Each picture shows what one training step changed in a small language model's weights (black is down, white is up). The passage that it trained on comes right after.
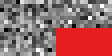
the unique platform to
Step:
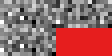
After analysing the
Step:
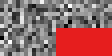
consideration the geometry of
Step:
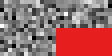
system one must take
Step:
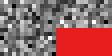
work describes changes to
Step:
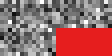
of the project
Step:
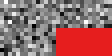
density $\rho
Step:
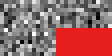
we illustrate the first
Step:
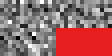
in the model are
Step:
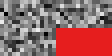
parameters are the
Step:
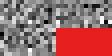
that PSO found
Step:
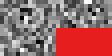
avoided. To
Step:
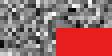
recent results which show
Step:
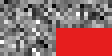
order to maintain continuous
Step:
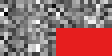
index and weight loss
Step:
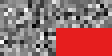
times solar) and
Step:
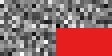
contact when properties of
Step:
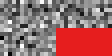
in the social
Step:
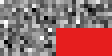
for computing the
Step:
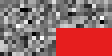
devices. In this
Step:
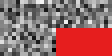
the coupling matrix
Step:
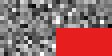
On the other
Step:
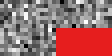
The frost
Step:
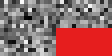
Thus, based on
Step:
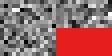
but not linear.
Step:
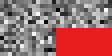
language, focus,
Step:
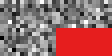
of the Hamiltonian
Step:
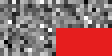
for the SA
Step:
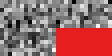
these interfaces
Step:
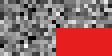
and Lewin
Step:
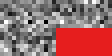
recognition, a very
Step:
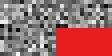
levels of speech
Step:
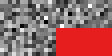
In this paper for
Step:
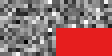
of each patient
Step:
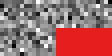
that it can
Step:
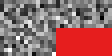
has some logical
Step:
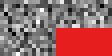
were placed on a
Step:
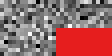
rigorously and
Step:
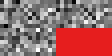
case of Indian
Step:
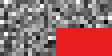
H}$ is the
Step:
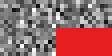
is hardly
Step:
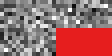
considered, or a
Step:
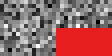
These findings have
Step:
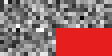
frame of the
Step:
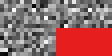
category of IEM
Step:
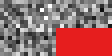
the DS in
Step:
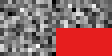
In section 2,
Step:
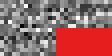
all $k
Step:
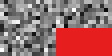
Our results and their
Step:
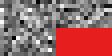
effect of MAM
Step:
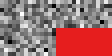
place learning, knowledge
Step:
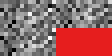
asymptotic behaviour of diagonal
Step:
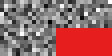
vortices is
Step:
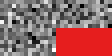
between these two transition
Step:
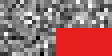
code evaluation: we
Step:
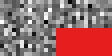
Figure 6: Low
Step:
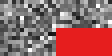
estimate acute
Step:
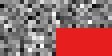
exceeds that of
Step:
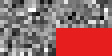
The formulas reported
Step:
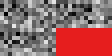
regarding the publication
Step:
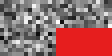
sample, we define
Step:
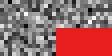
in our sample also
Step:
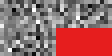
fairly clean
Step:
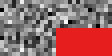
a heat pump system
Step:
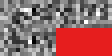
average return on
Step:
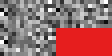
and implementation of
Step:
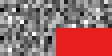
of a detected signal
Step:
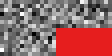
approximately 7 m below
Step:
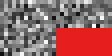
segmentations are
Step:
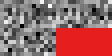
own a flexible asset
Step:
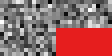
by NEON
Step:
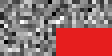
Brakel and
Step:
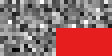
of the exponential disk
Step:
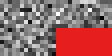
spectroscopy. Can
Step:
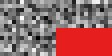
the low energy
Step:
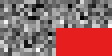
desires from professional
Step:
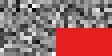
in an attempt to
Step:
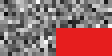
becomes eccentric and
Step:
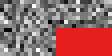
is considered to be
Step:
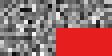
activity. There is
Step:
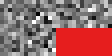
algorithms more fully while
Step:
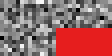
the charge density
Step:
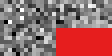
won't be
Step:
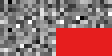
forecasting accuracy of
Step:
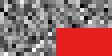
is consistent with our
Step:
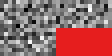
sequence is present.
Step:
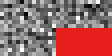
minimize the
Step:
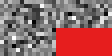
and iii)
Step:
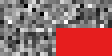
the cascade
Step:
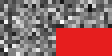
et al.
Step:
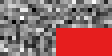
a cosolvent
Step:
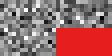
very well described by
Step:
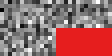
members of the
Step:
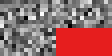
cancelled by
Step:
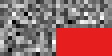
- stars:
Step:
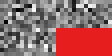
on an individual basis
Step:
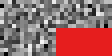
four groups namely circuit
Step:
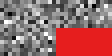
of MI,
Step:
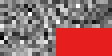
as they correspond to
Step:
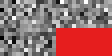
specifies whether he
